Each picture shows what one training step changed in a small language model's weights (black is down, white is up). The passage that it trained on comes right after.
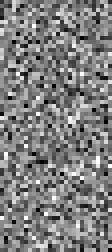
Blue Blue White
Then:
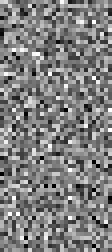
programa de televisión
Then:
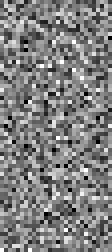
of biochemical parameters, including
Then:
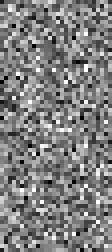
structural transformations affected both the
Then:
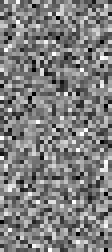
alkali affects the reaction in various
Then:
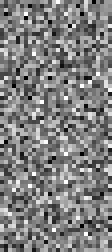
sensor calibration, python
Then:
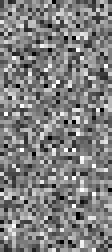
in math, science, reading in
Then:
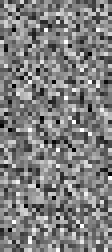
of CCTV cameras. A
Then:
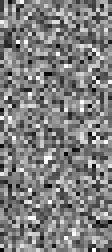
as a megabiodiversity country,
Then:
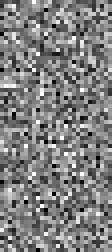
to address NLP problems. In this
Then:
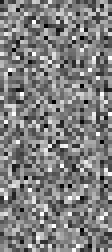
shortages in large cities are becoming
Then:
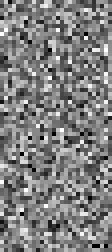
the actual incident. Fig. 9.
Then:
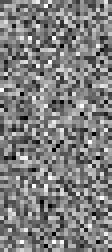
challenge in the country, with
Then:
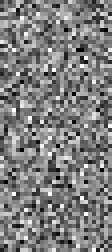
systems, in mortality among patients with secondary
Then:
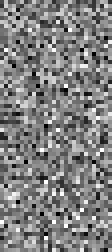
of Roma Tre. Thanks to
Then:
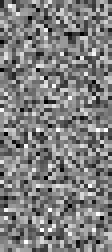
selection process has been described as a typical
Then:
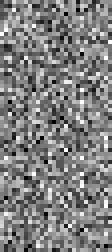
OF PHARMACY IN
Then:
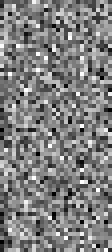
to meet the overarching scientific
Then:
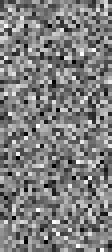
related to nanotechnology, makes
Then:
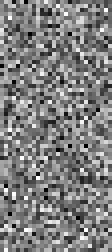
physics of the cold Universe:
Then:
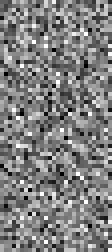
Pleistocene 481 to the
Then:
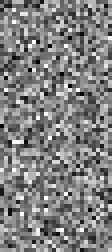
Unavailable Equipment 7 5 3
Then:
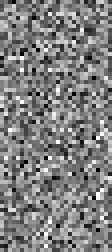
showed that in order to simultaneously
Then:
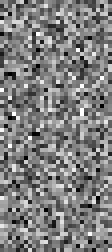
and temperature to be monitored. The
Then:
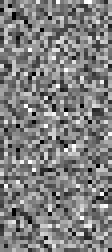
- \gamma\theta),
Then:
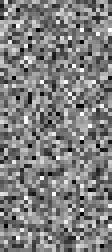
measurement, but also pointed out the
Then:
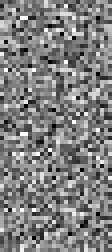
ashore. The holy bodies
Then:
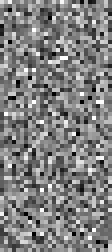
to what they read when the text became
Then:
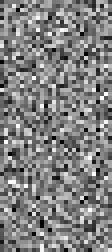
services should be readily accessible and available to
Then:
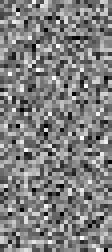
there are no processes waiting to
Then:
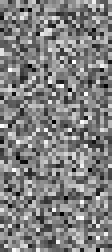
* = the differences are significant at $p <
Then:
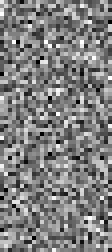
E_{obj} (not shown). We
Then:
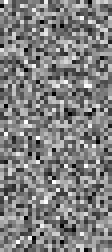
the salinity is -17.8,
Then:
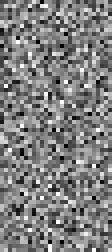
whether it is necessary to focus on whether
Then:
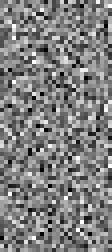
Framework Activity ICIDS
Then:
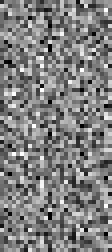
Uphill performance Uphill performance Technical
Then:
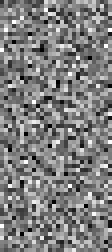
97.9 The best accuracy in
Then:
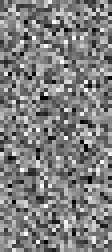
sectors to improve INnovation,
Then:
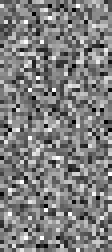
According to the Patient Classification
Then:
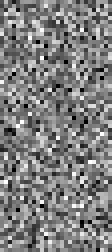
scorecards to provide accurate
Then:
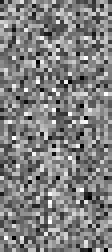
automotive and aerospace,
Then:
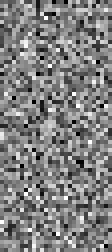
The students' idea that the Moon is
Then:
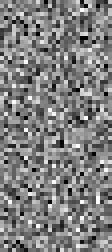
Results: Through the Solution Concept,
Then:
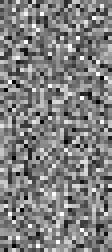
Ferraz (1979) notes
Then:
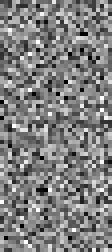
Data and publications intended for open access must
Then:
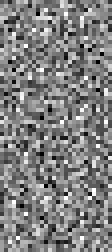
the procreative norm (Vialle
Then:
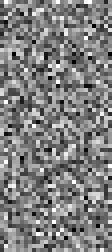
constant - c - Velocity of
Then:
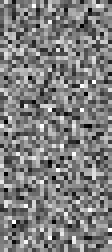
of various Physico- chemical
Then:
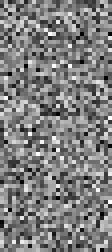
of modeling the electromagnetic field of
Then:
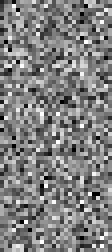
will learn to use include the Implementation
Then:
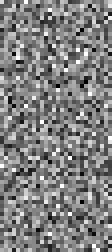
device Disable the device or
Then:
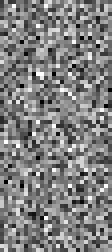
describes the probability that a system continues to
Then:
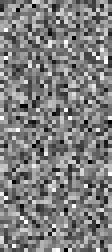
systems focused on responsible natural resource
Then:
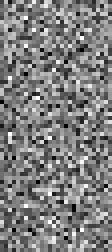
the different number of criteria in each
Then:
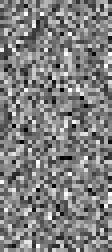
Better peer relations are associated with better
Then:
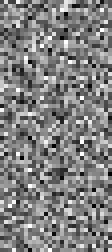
dealing with unstructured data,
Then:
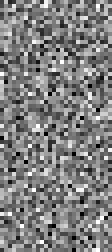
the first networking protocols defined in
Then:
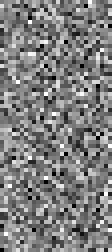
Aleksandrov, V. P.
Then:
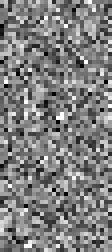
setup configuration C. Shear
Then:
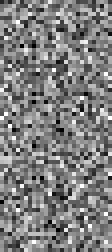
developing entrepreneurial
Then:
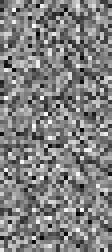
Gandhi Medical College
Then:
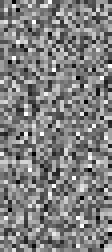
if we choose all points being
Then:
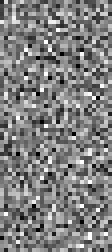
2013a; Caballero et
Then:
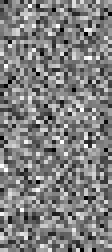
There is also a section in the end of the
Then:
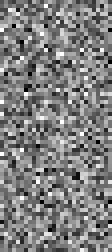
extensometer is much higher than the
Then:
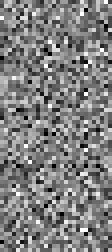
7 1st Compensation xxx
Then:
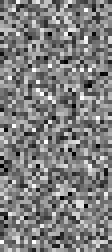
natural humic acids was
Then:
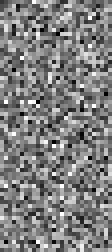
objectives are achieved using an
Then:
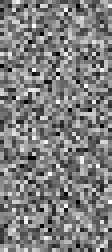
G, The impact of the local government institutional
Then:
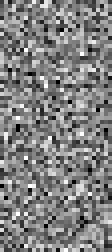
the form of a constitution, current
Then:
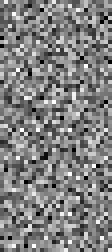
production of different spores across different regions
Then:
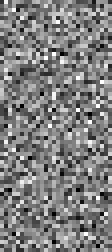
fodder. The oil content in
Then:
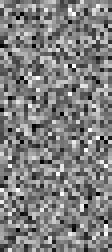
umumiy xolesterin.
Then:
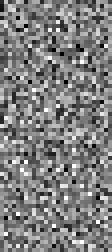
used as the Li source. It is
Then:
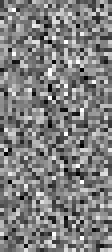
causes include Brain tumors,
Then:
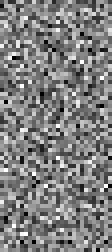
from the river course. This
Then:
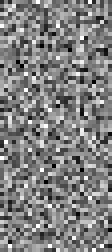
situational ethics, which means that the
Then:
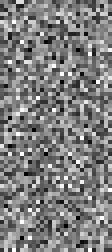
and skills in Mathematics.
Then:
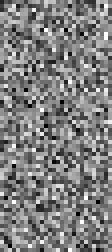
study was conducted last October
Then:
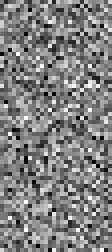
politicians, businessmen and
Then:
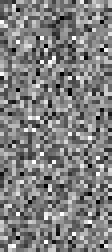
are flexible templates that are made
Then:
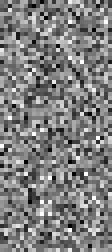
use English vocabulary to
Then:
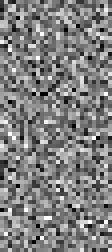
observed the following steps. Seeking
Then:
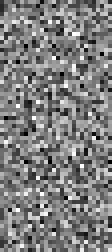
3 Capital Health Services India
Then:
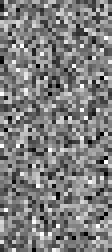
measurement that can determine the validity of
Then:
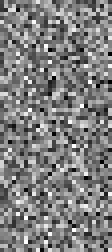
tripartite mechanism of memory,
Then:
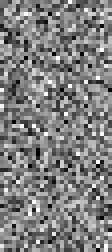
Administer to Patient's relative
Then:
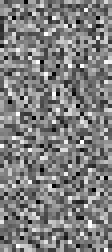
control anti-metastatic defense
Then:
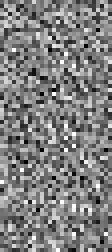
of HPC tasks. AI can
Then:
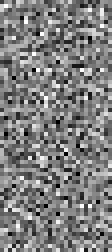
Esther S. Lancita¹
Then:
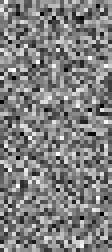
of the basin. The rift
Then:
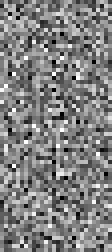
often they reappraise negative
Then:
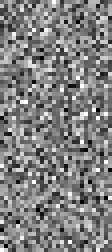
the support of the European Community’s
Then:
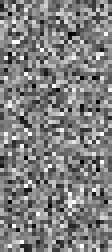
and family life Women entrepreneurs
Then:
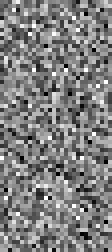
Martinus Nijhoff
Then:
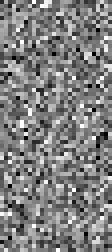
it can be adapted to identify more
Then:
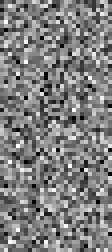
given to its implementation. Context matters for
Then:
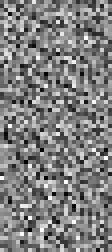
of the HPC center. This
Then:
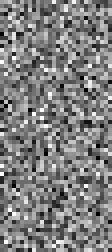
and other superstitions were not found in
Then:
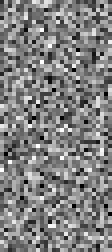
a risk factor for mental health:
